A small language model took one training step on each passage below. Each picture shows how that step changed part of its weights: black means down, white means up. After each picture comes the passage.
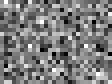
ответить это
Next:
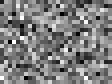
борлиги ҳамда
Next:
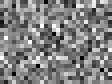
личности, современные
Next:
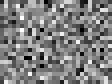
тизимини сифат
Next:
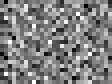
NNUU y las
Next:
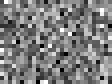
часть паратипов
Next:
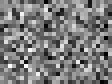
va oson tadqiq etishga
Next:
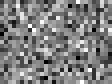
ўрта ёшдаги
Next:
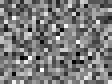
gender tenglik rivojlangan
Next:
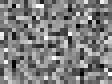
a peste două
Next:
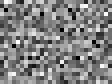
And Figurative
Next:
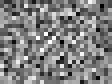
resultante a ser vencida
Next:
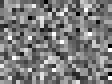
rivojlantirish bo‘yicha qator
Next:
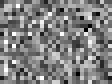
जीवन का
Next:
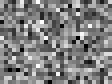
ta'limda malakali
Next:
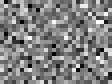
espaços internos.
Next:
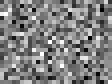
arī atrodas
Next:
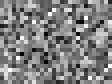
próprios. Nessa
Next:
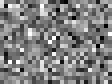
of the disease.
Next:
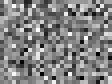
calificado de diversos
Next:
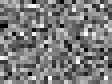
Oliy ta'lim tizimining
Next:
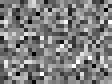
na Europa, para
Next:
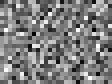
Brasil. Os adversários,
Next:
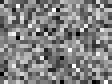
docentes de la Educación
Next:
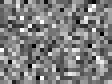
чтении лекций.
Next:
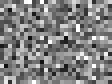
difuz Subacut
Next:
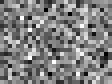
адаптованими до
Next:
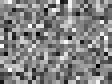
Scielo Northeast
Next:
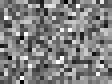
due to the loss of
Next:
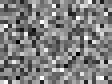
traite avec respect et
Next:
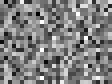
Michaux, citado por
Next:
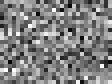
una fase primaria in cui
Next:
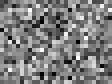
La moratoria imposta
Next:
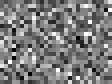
A escolha do tema foi
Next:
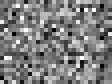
7 однорідні
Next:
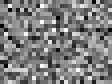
la tutela dei capaci e
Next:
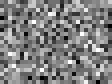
visão sobre o espaço
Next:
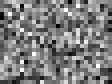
Il dizionario Il
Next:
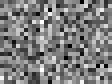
marca un 3.42 y
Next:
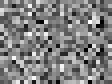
ikki misraning muhim
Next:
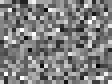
instruction and elementary
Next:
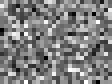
entre ésta y una
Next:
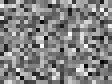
with CreateJS*.
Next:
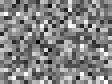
herstelt de
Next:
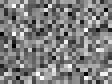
os documentos que possam a
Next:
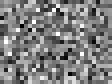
Federal, segue um
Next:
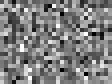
- кандидат
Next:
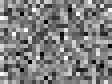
acessadas por dispositivos
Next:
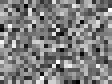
violência, segundo a
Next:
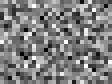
the main directions of
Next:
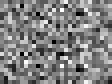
de los rematadores y
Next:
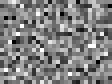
ou despertam determinadas
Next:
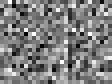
seja no nível do
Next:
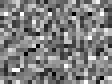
umumiy xulosasi
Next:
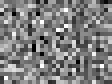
sociais associados à sua
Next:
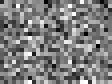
управління та і для
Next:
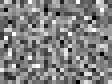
Гоголь Н.В.
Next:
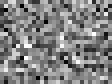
M. Dredze.
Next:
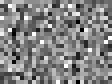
settimo cielo* –
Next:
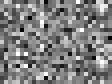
России / К. И.
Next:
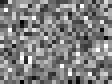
y maximizar el
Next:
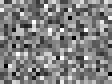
qalamiga mansub
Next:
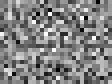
empresa. Su
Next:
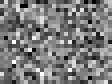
резултате па
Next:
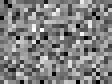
te liggen.¹
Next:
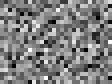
bens e habilitada
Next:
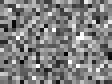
atua como mecanismo
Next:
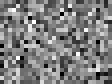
concezione di Zur
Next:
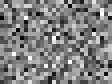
un *Mémoire of
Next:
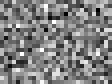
ruwxı menen
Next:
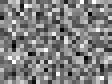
Dalam pasal 5
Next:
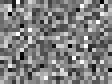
pasó al software
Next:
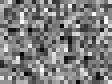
- sevgi 32
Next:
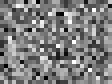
Franciana. **O
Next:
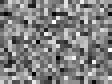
enfrentaron el
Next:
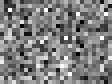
mudanças das paredes
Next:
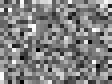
Sosyal Bilimler
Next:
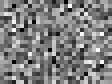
creditor is influenced
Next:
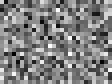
governance index
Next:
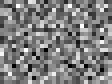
capital. *Research
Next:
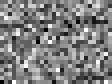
se introduzcan
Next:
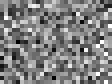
form the basis of individual
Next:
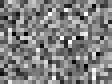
incluindo as tecnologias
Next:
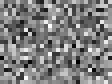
complejidad de las
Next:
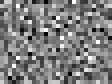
в таблице 2
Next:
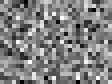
its main problems:
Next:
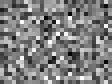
principle of continuity,
